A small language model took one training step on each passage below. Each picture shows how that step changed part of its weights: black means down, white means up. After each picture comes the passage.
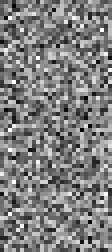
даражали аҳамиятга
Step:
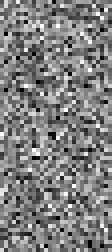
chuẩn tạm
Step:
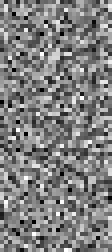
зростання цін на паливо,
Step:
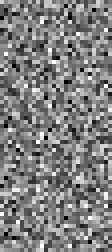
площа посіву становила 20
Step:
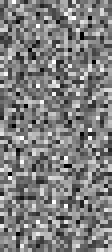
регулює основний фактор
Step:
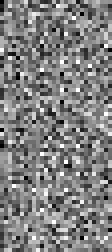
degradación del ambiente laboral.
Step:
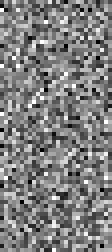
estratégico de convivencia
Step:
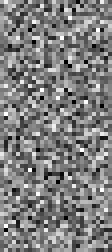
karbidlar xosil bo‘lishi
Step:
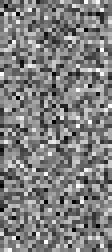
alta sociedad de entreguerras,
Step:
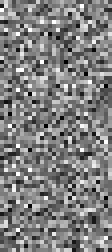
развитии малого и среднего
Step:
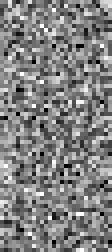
mejor el modelo por tener una mejor
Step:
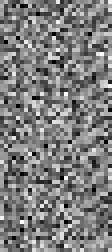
учащихся, развивает
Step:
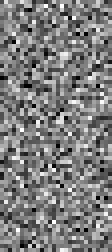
va ahamiyati 91 Xatamova
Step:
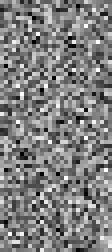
et matériels sur la base du scénario
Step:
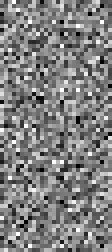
lawmaking, law enforcement
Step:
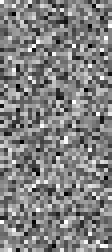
marea. Los dos sitios
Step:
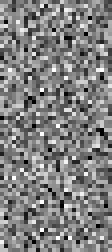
4 Комітету Міністрів
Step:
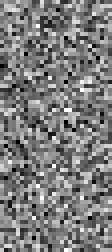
prostração) Figura 5 -
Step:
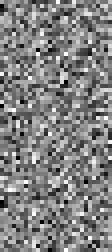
cuidados domiciliários e/ou
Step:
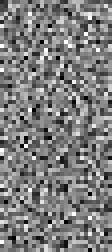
transformação das técnicas – novas
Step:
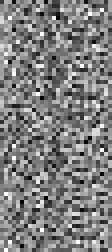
bozor tamoyillariga asoslangan
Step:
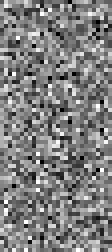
va joylashuv koordinatalari
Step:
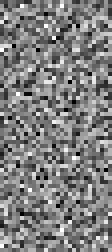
обробки наявних інформаційних
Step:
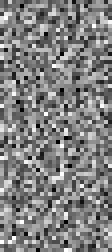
обумовлюють необхідність його
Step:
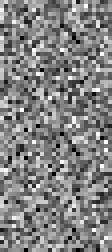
Standortfaktoren bestimmen das
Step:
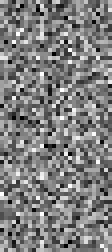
деятельность влияет на отбор
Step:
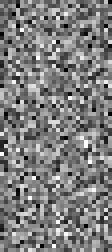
политики и конкурентной
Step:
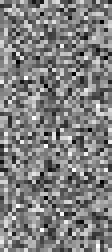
holatlar OAV tilida hanuz
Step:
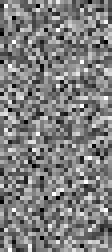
bugungi kunning eng muhim
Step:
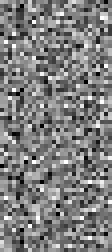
beden içerisinde canlı bir
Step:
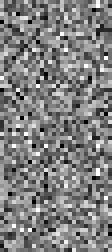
как всеобщий инструмент
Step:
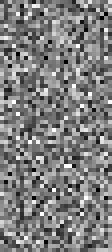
была ниже, чем в группе
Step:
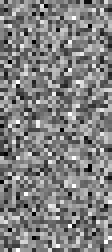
of world development. In addition,
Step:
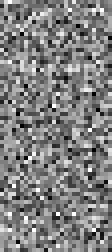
of the vocabulary. A set
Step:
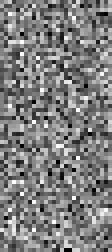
детей, не приносящая им
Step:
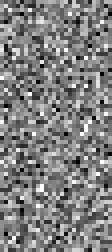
renouvelables par le Maroc :
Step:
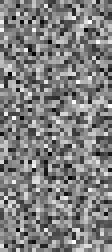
v osobitnej časti
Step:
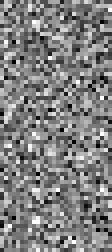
تُعتبر كاملة
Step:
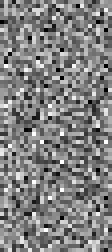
ma'noga ishorasi ham
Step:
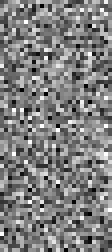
base agricole. - Une forte
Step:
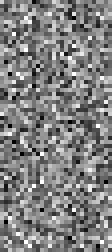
S. Sobre treinamento. In:
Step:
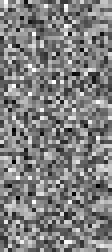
surasida, asosan, oila,
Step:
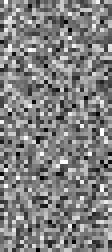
presentaron un nivel moderado,
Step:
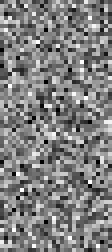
penerapan *Electoral
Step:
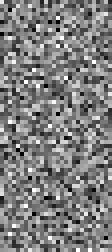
как: субъекты и функции
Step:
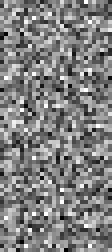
da inclusão de alunos com
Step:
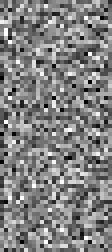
ambiental baja, menor al
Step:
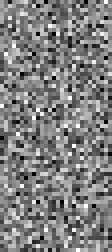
Ertak mazmunini hikoya
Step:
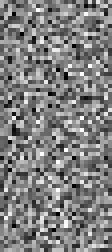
va disfemizm. – T.,
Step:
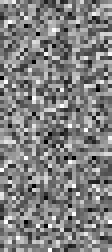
penggunaan media sosial
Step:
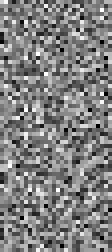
Gújimdey jayılp
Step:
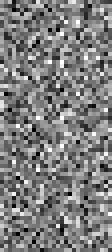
на наукоемких предприятиях
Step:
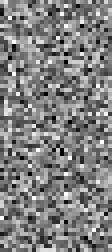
en *Amanda, Olinda,
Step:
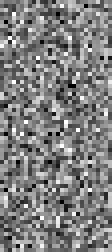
детородного возраста//
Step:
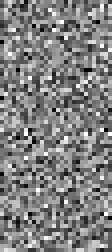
de Shostakovich, considerando o
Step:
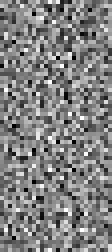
/ В. Горбулін, А.
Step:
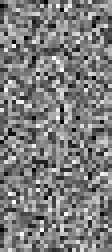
responsabilidades entre si e reuniam quando
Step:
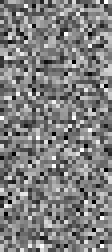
été très fructueux.
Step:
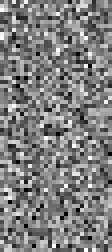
FRGC pour la grande culture
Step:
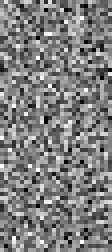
ООО Тадqiqot город
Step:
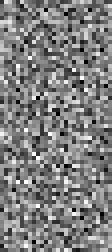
Polo, Odorik de
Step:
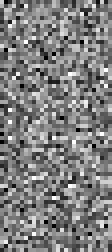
că artistul nu este mulțumit
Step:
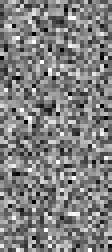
constitutivo dotado de órganos
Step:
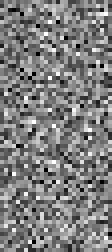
в состоянии. Платежные
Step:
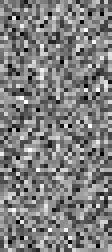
в настоящее время
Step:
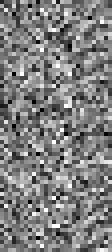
З.С. Гладуна,
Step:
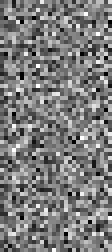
муҳим аҳамият касб
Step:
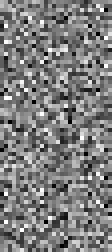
atividade da tendência básica de
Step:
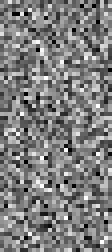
caso se busca potenciar la capacidad
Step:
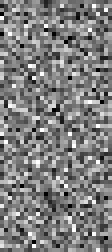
pada dokumen kuisisioner.
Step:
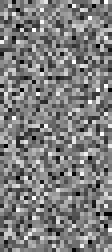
destek görmediğinde,
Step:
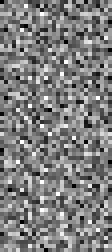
para atuar em prol do interesse
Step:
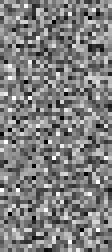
Shu narsa aniq-ravshan
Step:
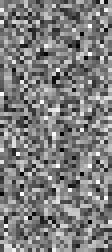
functie als statutair
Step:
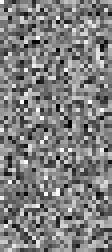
Mädchen leiden oft im Stillen
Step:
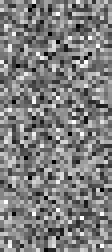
Turk xoqonligi global
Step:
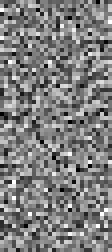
dendritic cells of the
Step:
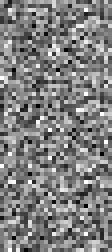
va insult kabi patologiyalar rivojlanishiga
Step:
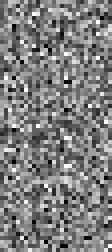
resultado de un análisis funcional, no
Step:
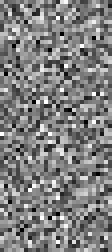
и статистика, 1988. –
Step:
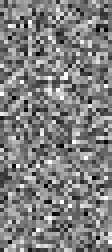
результати дослідницької практики
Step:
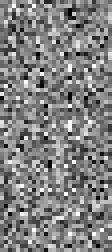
razem z Sedranem (31)
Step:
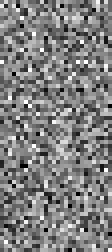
данной статье показаны проблемы
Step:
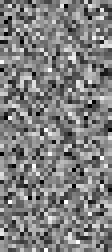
épaississant des additifs
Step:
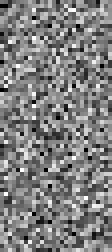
yang tidak homogeny dan
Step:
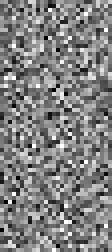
отметить, что студенты
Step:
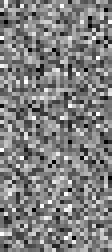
GmbH (Saint-Gobain
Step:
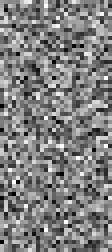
ishlatilib kelinmoqda.
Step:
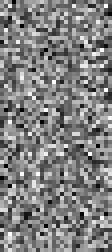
que o *feedback*, no
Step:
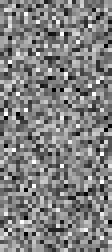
gaz razryad* deyiladi.
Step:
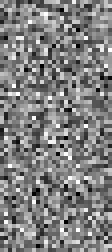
XIX, pero con la presencia y
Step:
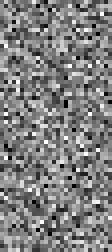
klublarni tuzish; - 5)
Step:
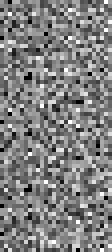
को पसंद करने
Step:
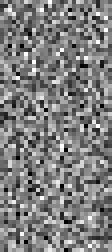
regiões da Índia, o
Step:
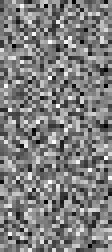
fase de sensibilização e
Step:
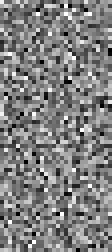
в АУ підприємства та ефективність
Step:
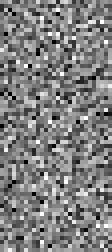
К.Квитки в развитии
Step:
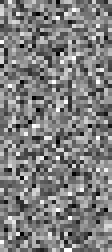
in North Italy*, in
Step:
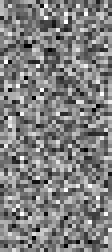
*pedagogika fanlari bo’vcha
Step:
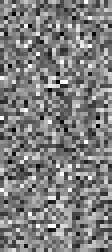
семантическое поле. —
